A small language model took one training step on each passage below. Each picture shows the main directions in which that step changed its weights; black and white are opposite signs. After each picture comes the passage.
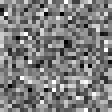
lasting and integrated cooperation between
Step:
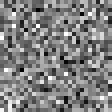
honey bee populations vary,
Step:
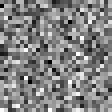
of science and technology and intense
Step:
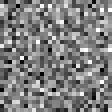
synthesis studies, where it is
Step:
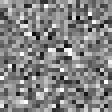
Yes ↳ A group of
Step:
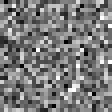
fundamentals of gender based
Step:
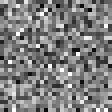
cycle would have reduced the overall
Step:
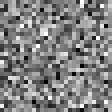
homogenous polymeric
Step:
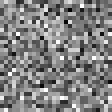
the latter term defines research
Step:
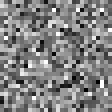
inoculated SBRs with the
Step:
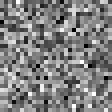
find that caspase activation
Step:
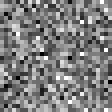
Fuses are the simplest and most
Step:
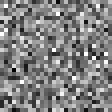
*Candida albicans*
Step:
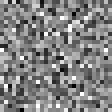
45 nm CMOS
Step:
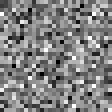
Therefore, the BPS-FH
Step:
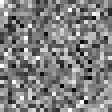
able to model complex patterns and
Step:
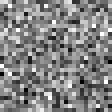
\Delta t u_{zt} +
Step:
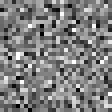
original unadjusted version
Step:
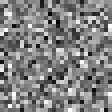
life 35. In exhibiting
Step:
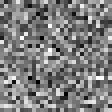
the EdgeConv layer,
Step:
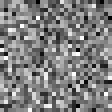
cationic sub-lattice, can
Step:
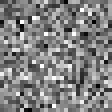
which covers the collection, processing of
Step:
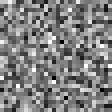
the world. It is one of the
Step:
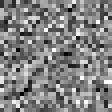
of Wilkinson et al.
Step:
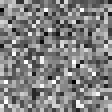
in the business administration,
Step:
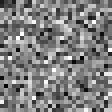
of teacher beliefs within
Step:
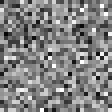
to be able to fully understand the
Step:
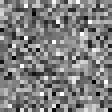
towards defect type notches,
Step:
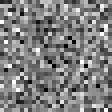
how a scholarly performance is
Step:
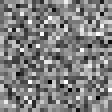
the open thin-walled
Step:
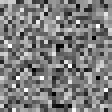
the general working guidelines are showed
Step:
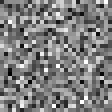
or essential for design cognition,
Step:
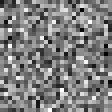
of the interviews demonstrate how significant each
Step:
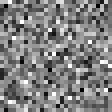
waves. For example, in
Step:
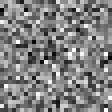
in semi-urban populations between
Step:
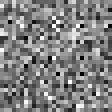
(Thermo Scientific,
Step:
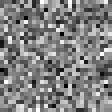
November 2020. Since then,
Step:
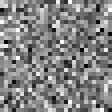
(EERA) Joint
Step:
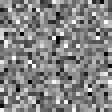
From Table 4, the calculated value of
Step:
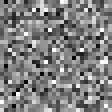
Trainees: Teacher
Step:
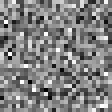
or inaccurate. This can lead to
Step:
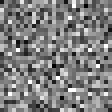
to the current environment, via the
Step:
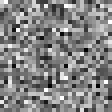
\times 100$$ Result And
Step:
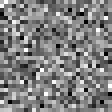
By considering the recent works in
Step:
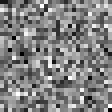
case The wave propagation in an
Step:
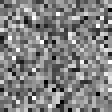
total tillers hill⁻¹,
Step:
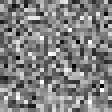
group gradually surrounding skin
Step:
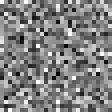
pharmacology as L-type
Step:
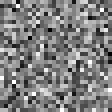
upon diabetes control according to
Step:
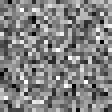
used to detect fraud,
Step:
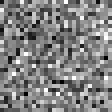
to the upper part of the complex
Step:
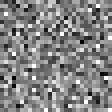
authors did not respond to emails
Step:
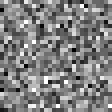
data, and reviewed and revised the
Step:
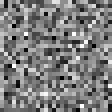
of water deprivation (Figure 1).
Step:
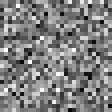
and Exponential Smoothing on
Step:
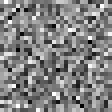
an acknowledgment message
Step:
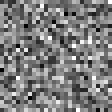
a broad laser beam that
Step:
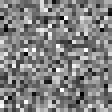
Springer Science &
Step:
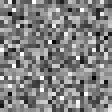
managing both natural disasters and
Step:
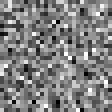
schematic diagrams for
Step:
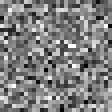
and R-squared score. The
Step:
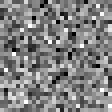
meet this challenge, a new band
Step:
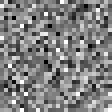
process stability and bioconversion
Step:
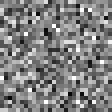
especially as a component of integrated
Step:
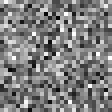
and then decreased. The drying
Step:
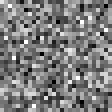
that workplace technology would influence them
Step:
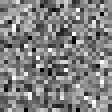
the food is categorised utilising
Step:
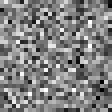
and digital platforms are essential
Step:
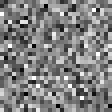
A pattern based, robust approach to
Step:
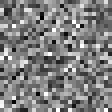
persistence in receiving water
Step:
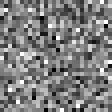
being perfected and enabled him
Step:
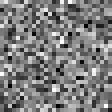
and RNA extracted from the soil
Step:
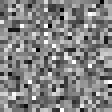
na kung usapang pera,
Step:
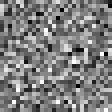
strongly increases with the number of
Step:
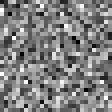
mortality. Keywords:
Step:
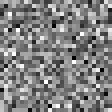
impetus to the widespread
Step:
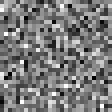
– Strategic Environmental
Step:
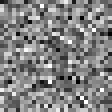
case study. - **Correlation
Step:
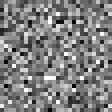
Abstract This deliverable provides an
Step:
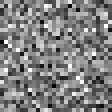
RDFox is implemented in
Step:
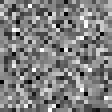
availability and sustainable management of water and
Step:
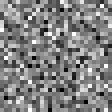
\approx \{R_Q
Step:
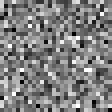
the literature will be summarized
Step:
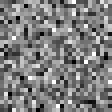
orthopedic surgical
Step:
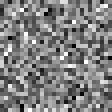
also approved by the sponsor.
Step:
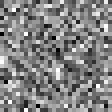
contributions. R.M.:
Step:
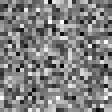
of the storage period. Crates
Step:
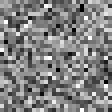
"I second that. And I need a
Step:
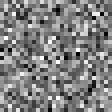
senior students. Research grounded
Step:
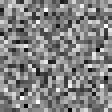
in Benin, who achieved a
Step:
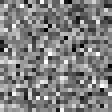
Cadmium (Cd),
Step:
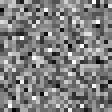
in the construction and operation of a
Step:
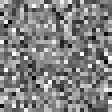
In the presence of an applied direct
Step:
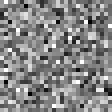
Higher Education system is
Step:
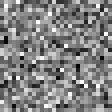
a qualitative research based on two
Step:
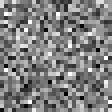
PC27 Shahri,
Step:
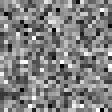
in cooperation with numerous institutions
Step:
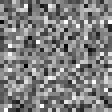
decouple the three-phase
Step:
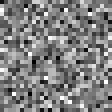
degree of accuracy. There are different
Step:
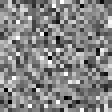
Secure health monitoring 43
